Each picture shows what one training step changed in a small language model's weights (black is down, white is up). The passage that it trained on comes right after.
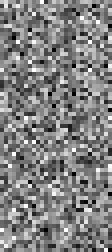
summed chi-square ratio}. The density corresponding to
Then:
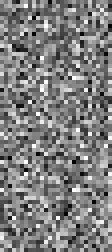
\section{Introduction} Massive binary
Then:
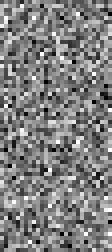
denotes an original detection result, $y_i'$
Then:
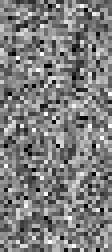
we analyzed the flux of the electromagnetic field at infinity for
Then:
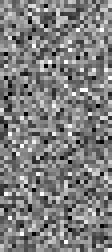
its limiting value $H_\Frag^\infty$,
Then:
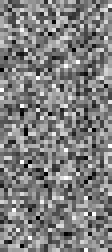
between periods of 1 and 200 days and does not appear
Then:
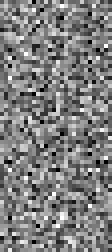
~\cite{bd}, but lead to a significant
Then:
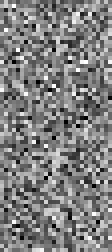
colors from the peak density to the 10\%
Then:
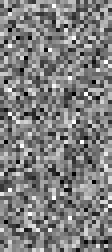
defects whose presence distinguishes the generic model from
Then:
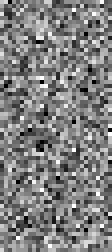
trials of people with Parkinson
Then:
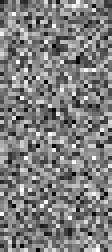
A drawback of our fine-tuning approach is
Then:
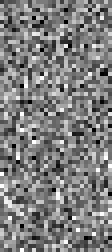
the text. The line-of-sight
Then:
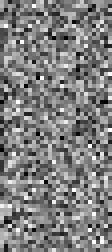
and testing procedure of the value of the exponents
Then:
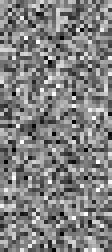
via strain tuning), can provide on-demand
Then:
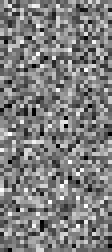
v$, satisfying these relations for some $\dot b$,
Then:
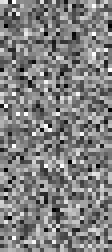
a strange ``bump'': as the rate
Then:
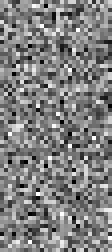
the relations, which are sufficiently short, are listed
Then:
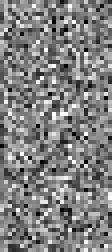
(or bottomonium) states are narrow and appear
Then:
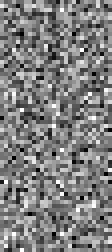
or *n*-type, depending on the gate
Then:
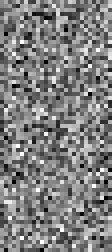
voltage at which the Hall signals disappear is the
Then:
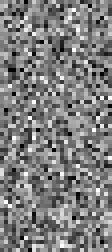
is reminiscent of the spectral energy transfer model
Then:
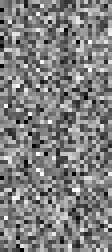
\end{eqnarray} where the superscript
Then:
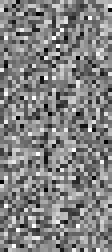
enterprises with concept definition and management tools
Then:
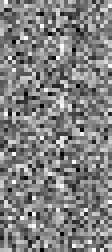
out such a survey are unlikely to be
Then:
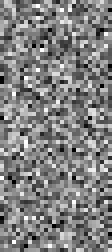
N-body simulations with Gaussian initial conditions, with and
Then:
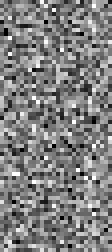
covariantly conserved in the background. By setting
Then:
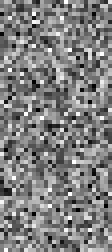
become $-{1\over2}\ed
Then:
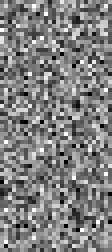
\mathbf{x}') = \langle
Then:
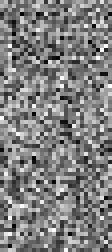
and cosmological constraints \cite{cosmo}, but the
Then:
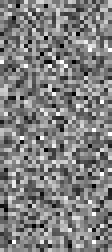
matrix of the transformation from $\bs{\theta}$ to
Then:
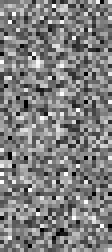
I will present some answers in the following. Our
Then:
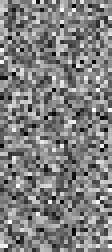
link density). According to this definition, the
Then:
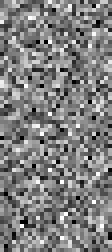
two-outcome POVMs
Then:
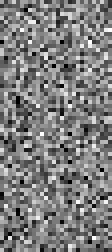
existing lower bounds on intergalactic magnetic field from
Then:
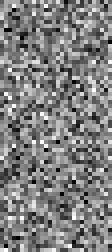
witnessed a significant focus on privacy
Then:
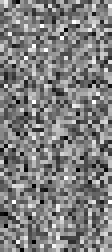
explores the nature of attenuation law in galaxies between
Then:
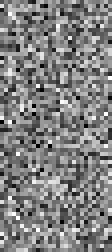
diverse pathophysiological conditions and the
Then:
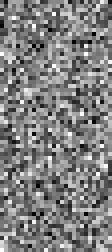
When using only three-dimensional diffusion, the number of
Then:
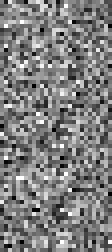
future work. \section{Summary}
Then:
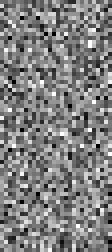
which $20\%$ of the target items are associated
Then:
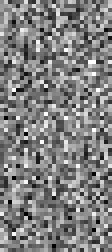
number of events required to perform our test is
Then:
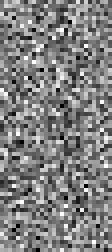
is possible since recent data can be well fitted with
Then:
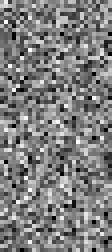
at room temperature is around 8-11 W
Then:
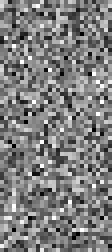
to the boundary. As finite-size scaling holds near
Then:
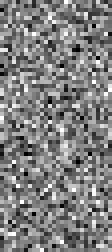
\end{figure} This result has to be compared
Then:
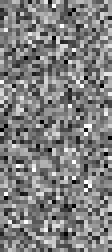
classical approximation (TWA) of the
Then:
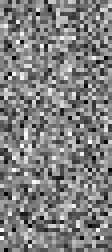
can improve the models' prediction accuracy. Our study also
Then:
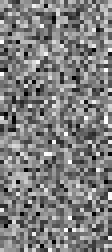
the $E_T$ distribution (see
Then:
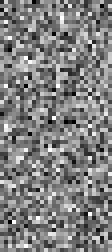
This ill conditioning leads to exceptional eigenvalues,
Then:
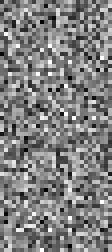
negative values for the Wilson loop and in the presence of
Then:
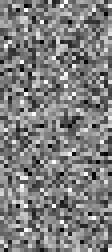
expectation theory argue that the price rise actually reflects the
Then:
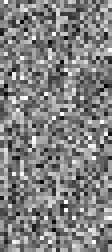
pair of states from $\mathcal{D}_1
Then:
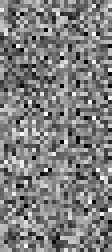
of Figure \ref{fig:matchmass},
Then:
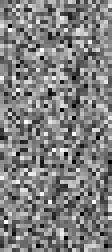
We can evaluate the integral in the large $\epsilon$
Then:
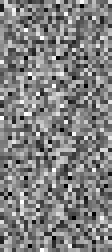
would like to answer the following question: 'Which
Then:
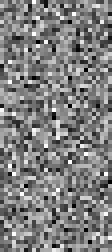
\cite{Dean09WSDM} describes
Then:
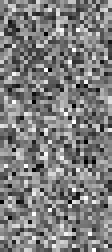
spatial coordinate it is no longer possible to use the power
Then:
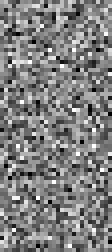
the story or article and ended when the
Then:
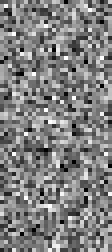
(Leavitt laws) for the
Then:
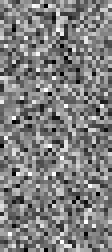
the strain force in a nanowire appears to be a signature
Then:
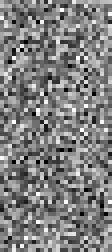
al}., Phys. Rev. Lett.
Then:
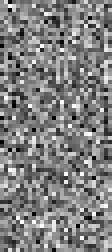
$\mathcal{N}_\mathrm{max}$ (number
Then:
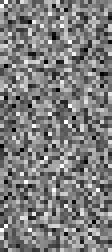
a marked increase in proliferation. Such
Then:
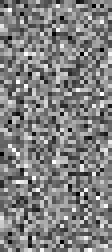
Fig.\ref{tqpt1}. There is
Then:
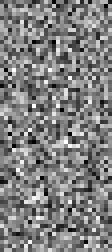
guaranteed. Any other BC's deviating
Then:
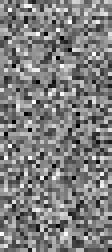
a deep learning-based algorithm, e.g.,
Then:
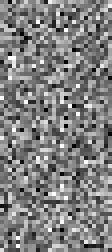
are returned from state $\ket{r'}$
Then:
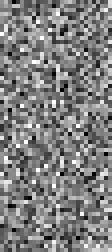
the marginally bounded orbit (solid or dotted lines)
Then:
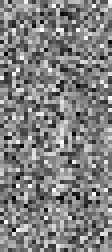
instantons is no longer suppressed is precisely at the
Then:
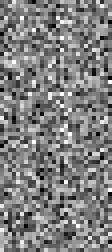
voltages, ${\cal V}_i$ and
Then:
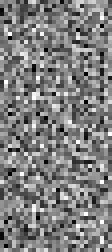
{Phys. Rev. X}\ }\textbf {\bibinfo
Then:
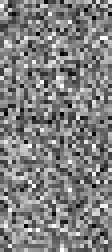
the distribution of the \emph{clean}
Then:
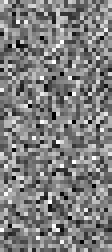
from a metastable state to an excited state followed by
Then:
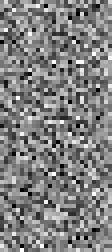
a lower global and higher local character than the rest of
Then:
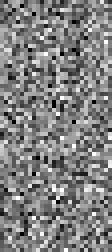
method on distance (q-range) estimation.
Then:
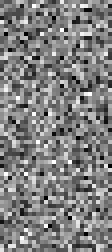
\autoref{tab:invprop}. The first three
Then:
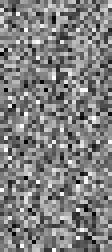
where the contribution of correlated model systematics in the derivation
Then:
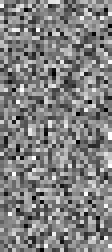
if the cavity line width $\kappa$ is modulated
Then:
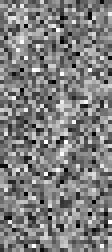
next considers the effects of isotopically modified
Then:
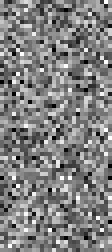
(CD) spectra with temperature-independent widths, thus
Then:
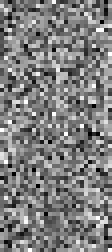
smooth $R_ \text p$ transition over the
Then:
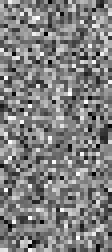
the two- and three-body transition energy the
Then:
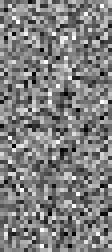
AI security agent described in this paper is intended for
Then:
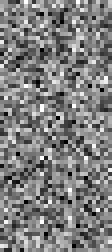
is a function of the internal field scaled with the temperature
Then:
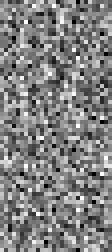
isomorphism allowing us to match up states in the
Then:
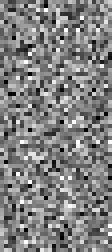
their associated uncertainties, and the theory-experiment differences
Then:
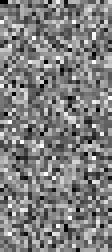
our signals to be loud in order to
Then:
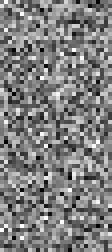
far infrared one can integrate out the massive
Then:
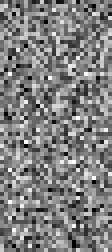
feature that distinguishes such theory from its
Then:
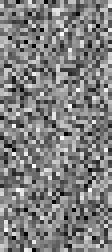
spectral peak resulting from amplified spontaneous emission
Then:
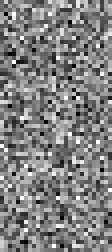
Any quantum mechanical measurement is formally described by decomposition
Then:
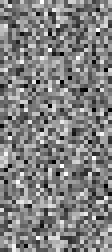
in this approach. The best predictions for these amplitudes are
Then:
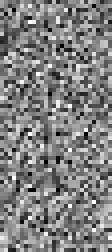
OGLE-II and OGLE-III
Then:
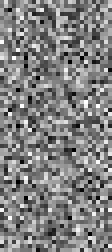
collected through the same microscope objective and directed
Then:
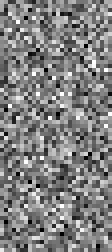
insightful and prompt comments, which improved the quality
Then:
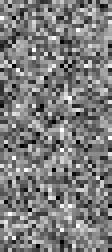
binarity status is often unknown, and stellar
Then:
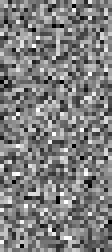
visual quality of the figures. I also thank Anu
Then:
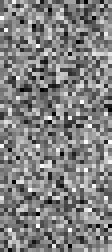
binary star will cause the orbital period to decrease by
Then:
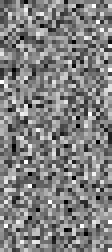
Curie-Weiss contribution associated with the Mn
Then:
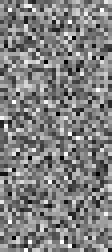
a detailed discussion, see, e.g.,
